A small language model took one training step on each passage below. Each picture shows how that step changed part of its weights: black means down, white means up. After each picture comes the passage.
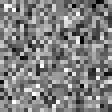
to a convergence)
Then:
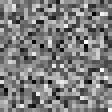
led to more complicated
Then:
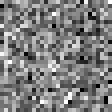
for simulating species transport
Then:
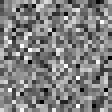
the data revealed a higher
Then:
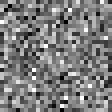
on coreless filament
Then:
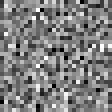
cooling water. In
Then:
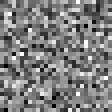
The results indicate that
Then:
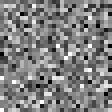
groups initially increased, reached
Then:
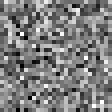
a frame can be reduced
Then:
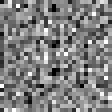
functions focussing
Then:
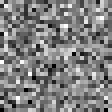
union without fully
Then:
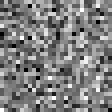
- To study the clinical
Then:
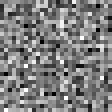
developed countries in search of
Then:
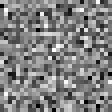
probability. \square
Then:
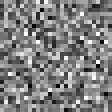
operates when there are
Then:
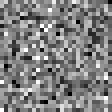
was heated on a
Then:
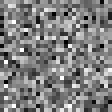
learning of Collaborative
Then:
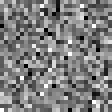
lay within the allowed tube
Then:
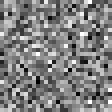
localization in nature
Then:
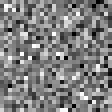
to be understood more
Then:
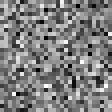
of all the risk factors
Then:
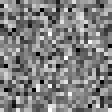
bioeconomy sector.
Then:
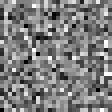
artist about life.
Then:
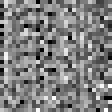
Management ($\beta =
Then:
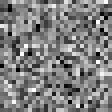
1 0 Other ward
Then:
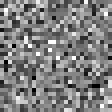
are taken at the
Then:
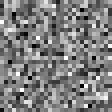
only be concerned with those
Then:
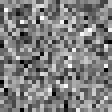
practical advice on how to
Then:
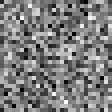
state and increase the current
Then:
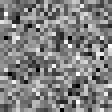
38. An annual report
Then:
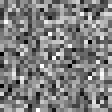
Khilari S.
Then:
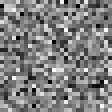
from all categories under the
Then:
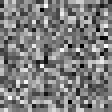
Results: A total of
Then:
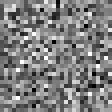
represented in the diagram of
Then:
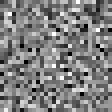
The objective of fuzzy neural
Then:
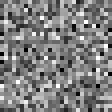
industrial macroalgae
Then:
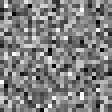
study perimeter,
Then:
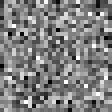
been associated with low
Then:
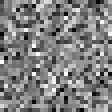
the publication of this
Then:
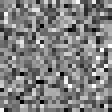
However, the principle of
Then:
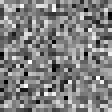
consider is that of
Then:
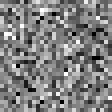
to the weather
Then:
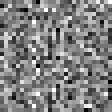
bridge the communication gap between
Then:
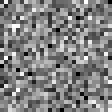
rapidity, and therefore
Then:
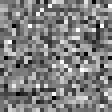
The results demonstrated a reduction
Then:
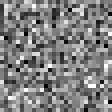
patterns of adverse outcomes within
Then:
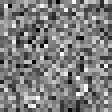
associated population means are significantly
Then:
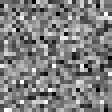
Co-chairs of
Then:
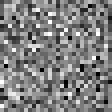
at a distance from the
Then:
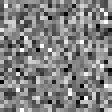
health (Part
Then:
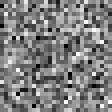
radiation normal to the
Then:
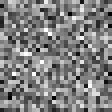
layer is linear combination of
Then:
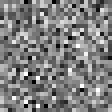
not just in engineering
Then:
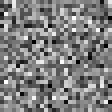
Transient Analysis of the
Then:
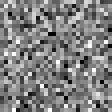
financial reporting quality, was
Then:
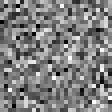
the "arms
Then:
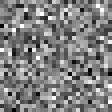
MI, Italy).
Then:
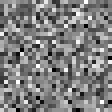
several schemes including
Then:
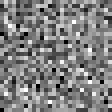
partial sum of
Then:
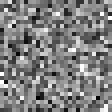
an acetoxy
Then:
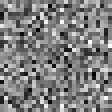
2008). Some writers
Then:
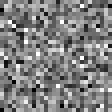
contact with the oral
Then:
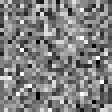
estimation and measurement model assessment
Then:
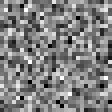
spherical distribution due
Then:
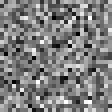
colleges of education,
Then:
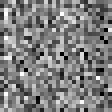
For our next step,
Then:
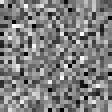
initiatives and ESG objectives
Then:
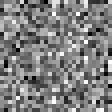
and statistical tests were
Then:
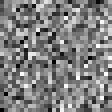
the high-rate
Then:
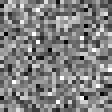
until late evening on
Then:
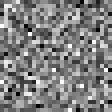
for older graduate students
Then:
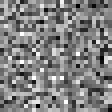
of nodes in determining the
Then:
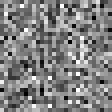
quantity of deliverables
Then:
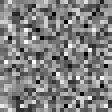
wt%. The curves
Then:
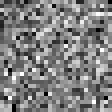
the stretching frequencies
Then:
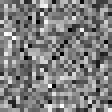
not accepted. Based on
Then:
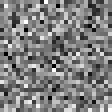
was observed that, generally
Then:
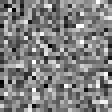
hydrogel to be
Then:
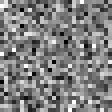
Opportunities; -
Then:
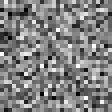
number of flowers
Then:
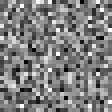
2nd largest cause of
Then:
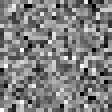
is a maximum limit within
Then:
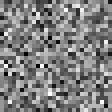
ulcers: a
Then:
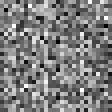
DISCUSSION AND CONCLUSION
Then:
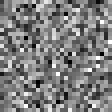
the two alongside other
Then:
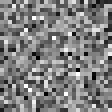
includes the multidimensional array
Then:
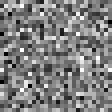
% of the velocity for
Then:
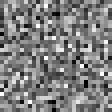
those of proximity
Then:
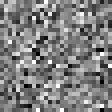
generally involves setting goals,
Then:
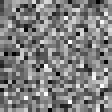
the manuscript,
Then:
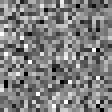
of this research is that
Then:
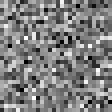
of technology suppliers is
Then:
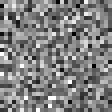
when impacted at the
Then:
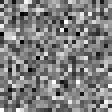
from imperfections
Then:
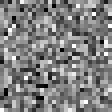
Fixed1 Type
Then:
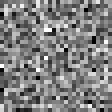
exist many types of
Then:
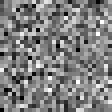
the amide to
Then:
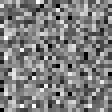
computer vision algorithms. In
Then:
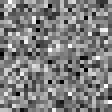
scientists and other
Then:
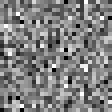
climate change mitigation,
